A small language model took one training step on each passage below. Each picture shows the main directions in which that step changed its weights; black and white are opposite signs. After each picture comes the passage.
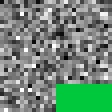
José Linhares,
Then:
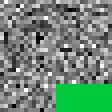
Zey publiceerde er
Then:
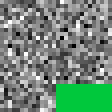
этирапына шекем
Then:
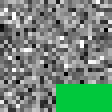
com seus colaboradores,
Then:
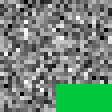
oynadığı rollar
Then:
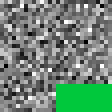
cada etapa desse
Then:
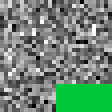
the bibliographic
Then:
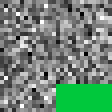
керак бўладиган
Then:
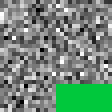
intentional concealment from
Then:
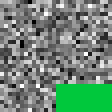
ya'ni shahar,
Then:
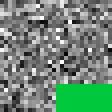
ham o'z millatini
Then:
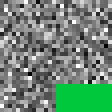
de heer Jans tegen
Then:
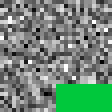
de acuerdo, esto
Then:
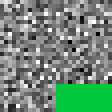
nutrirse del camino
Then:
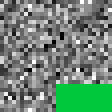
mintaqada madaniy va
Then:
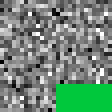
no hay una interacción
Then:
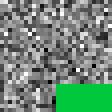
A., Rhiner, K.,
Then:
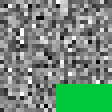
deutschen Sprache
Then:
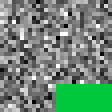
health context. It
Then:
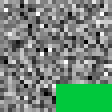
ma’naviyat, internet
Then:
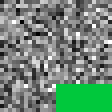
la información calórica
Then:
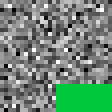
alto estágio de
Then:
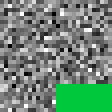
diferite conferințe
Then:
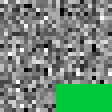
балів. У нашому
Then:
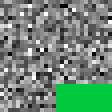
aparecen también
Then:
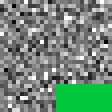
criança consegue
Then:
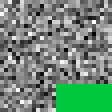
mazkur konseptual
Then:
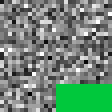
de disrupções. Uma
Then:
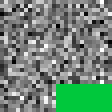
и адгезии к
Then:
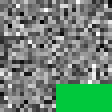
tarkibida 10% tanid
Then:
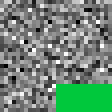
%) et continue de se
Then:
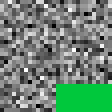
ядерной медицины
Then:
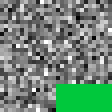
отнести следующие
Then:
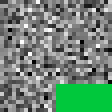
região. - Alinhar
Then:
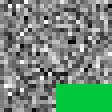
managériaux : Les
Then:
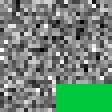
PDCA siklini
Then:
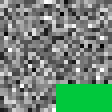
Gianyar, pada
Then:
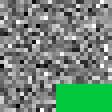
John M. *Natural
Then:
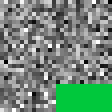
da população geral,
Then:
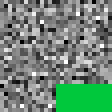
the stress-strain
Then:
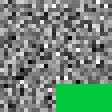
طالبا من
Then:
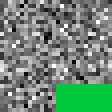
qiradigan payti,
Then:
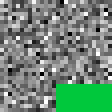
ishlash kabi kasbiy
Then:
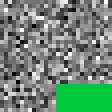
adaptabilidade e
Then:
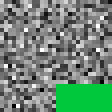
medrese eğitimi
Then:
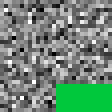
control activities conducted
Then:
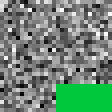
oilali erkakka ham,
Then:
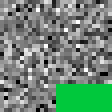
Не случайно, как
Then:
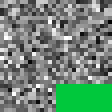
na darsliklardan men mana
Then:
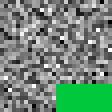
ideais da catequização
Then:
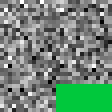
estudios de empleabilidad es
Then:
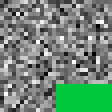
shunchaki badiiyatni
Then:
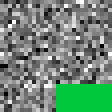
notoaktites* foram
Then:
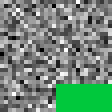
enfoques teóricos de
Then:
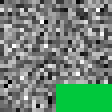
a futuros investigadores al
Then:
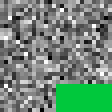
тем, под влиянием
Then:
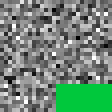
tilning adabiy til
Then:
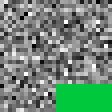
cuatro partes iguales
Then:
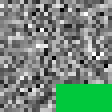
(дата звернення:
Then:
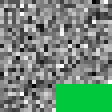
las netamente humanas
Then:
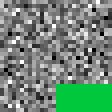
Diógenes et alli.
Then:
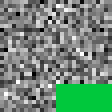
la tendremos. En
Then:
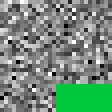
bijlage het verschil
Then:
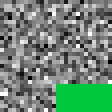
реченицама може
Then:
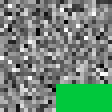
of the distinguished
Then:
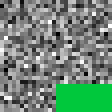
de um gênero textual para
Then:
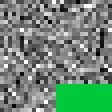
Принимая во
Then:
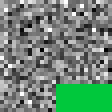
tussen open science
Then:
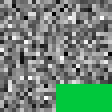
Oyparcha to`g`ri
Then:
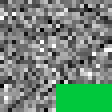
2016). Isso sugere
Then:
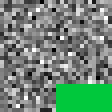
vinculado, sendo
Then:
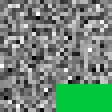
was also possible to
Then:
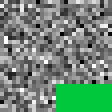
química computacional
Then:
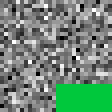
Україною перед
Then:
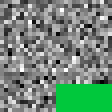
статті 8 Правил
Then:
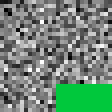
tutadi. Bunga
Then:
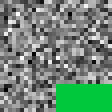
adalah cara ilmiah
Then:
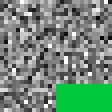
Experiencial de
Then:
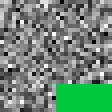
"sbagliando si
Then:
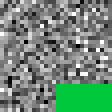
tenue de transit : ces
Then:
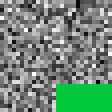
água no ponto de
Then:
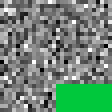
erda mahalliy ta'lim
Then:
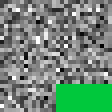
er afhængig af
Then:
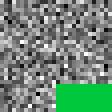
новые возможности в
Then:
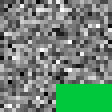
in Jürgen Habermas:
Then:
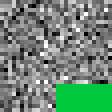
разработать подходы к
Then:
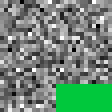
keberhasilan yang
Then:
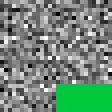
a atitude de que a
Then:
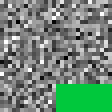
o uso de Tecnologias
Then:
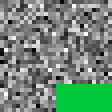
на точката на
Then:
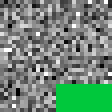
las publicaciones entre las cuentas
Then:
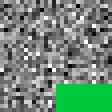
Alexandre Dumas – O
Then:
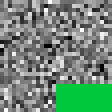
como, la diversidad de
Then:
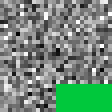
banyak yang terpapar
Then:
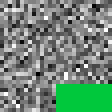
de classe, fazer
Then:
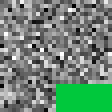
porlaydi [4]. U
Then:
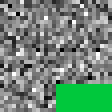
en efficiënter te
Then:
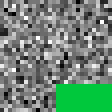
hisoblanadi. O‘zbekiston
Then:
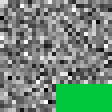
Kurfürst. Z
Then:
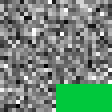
Outra ação realizada,
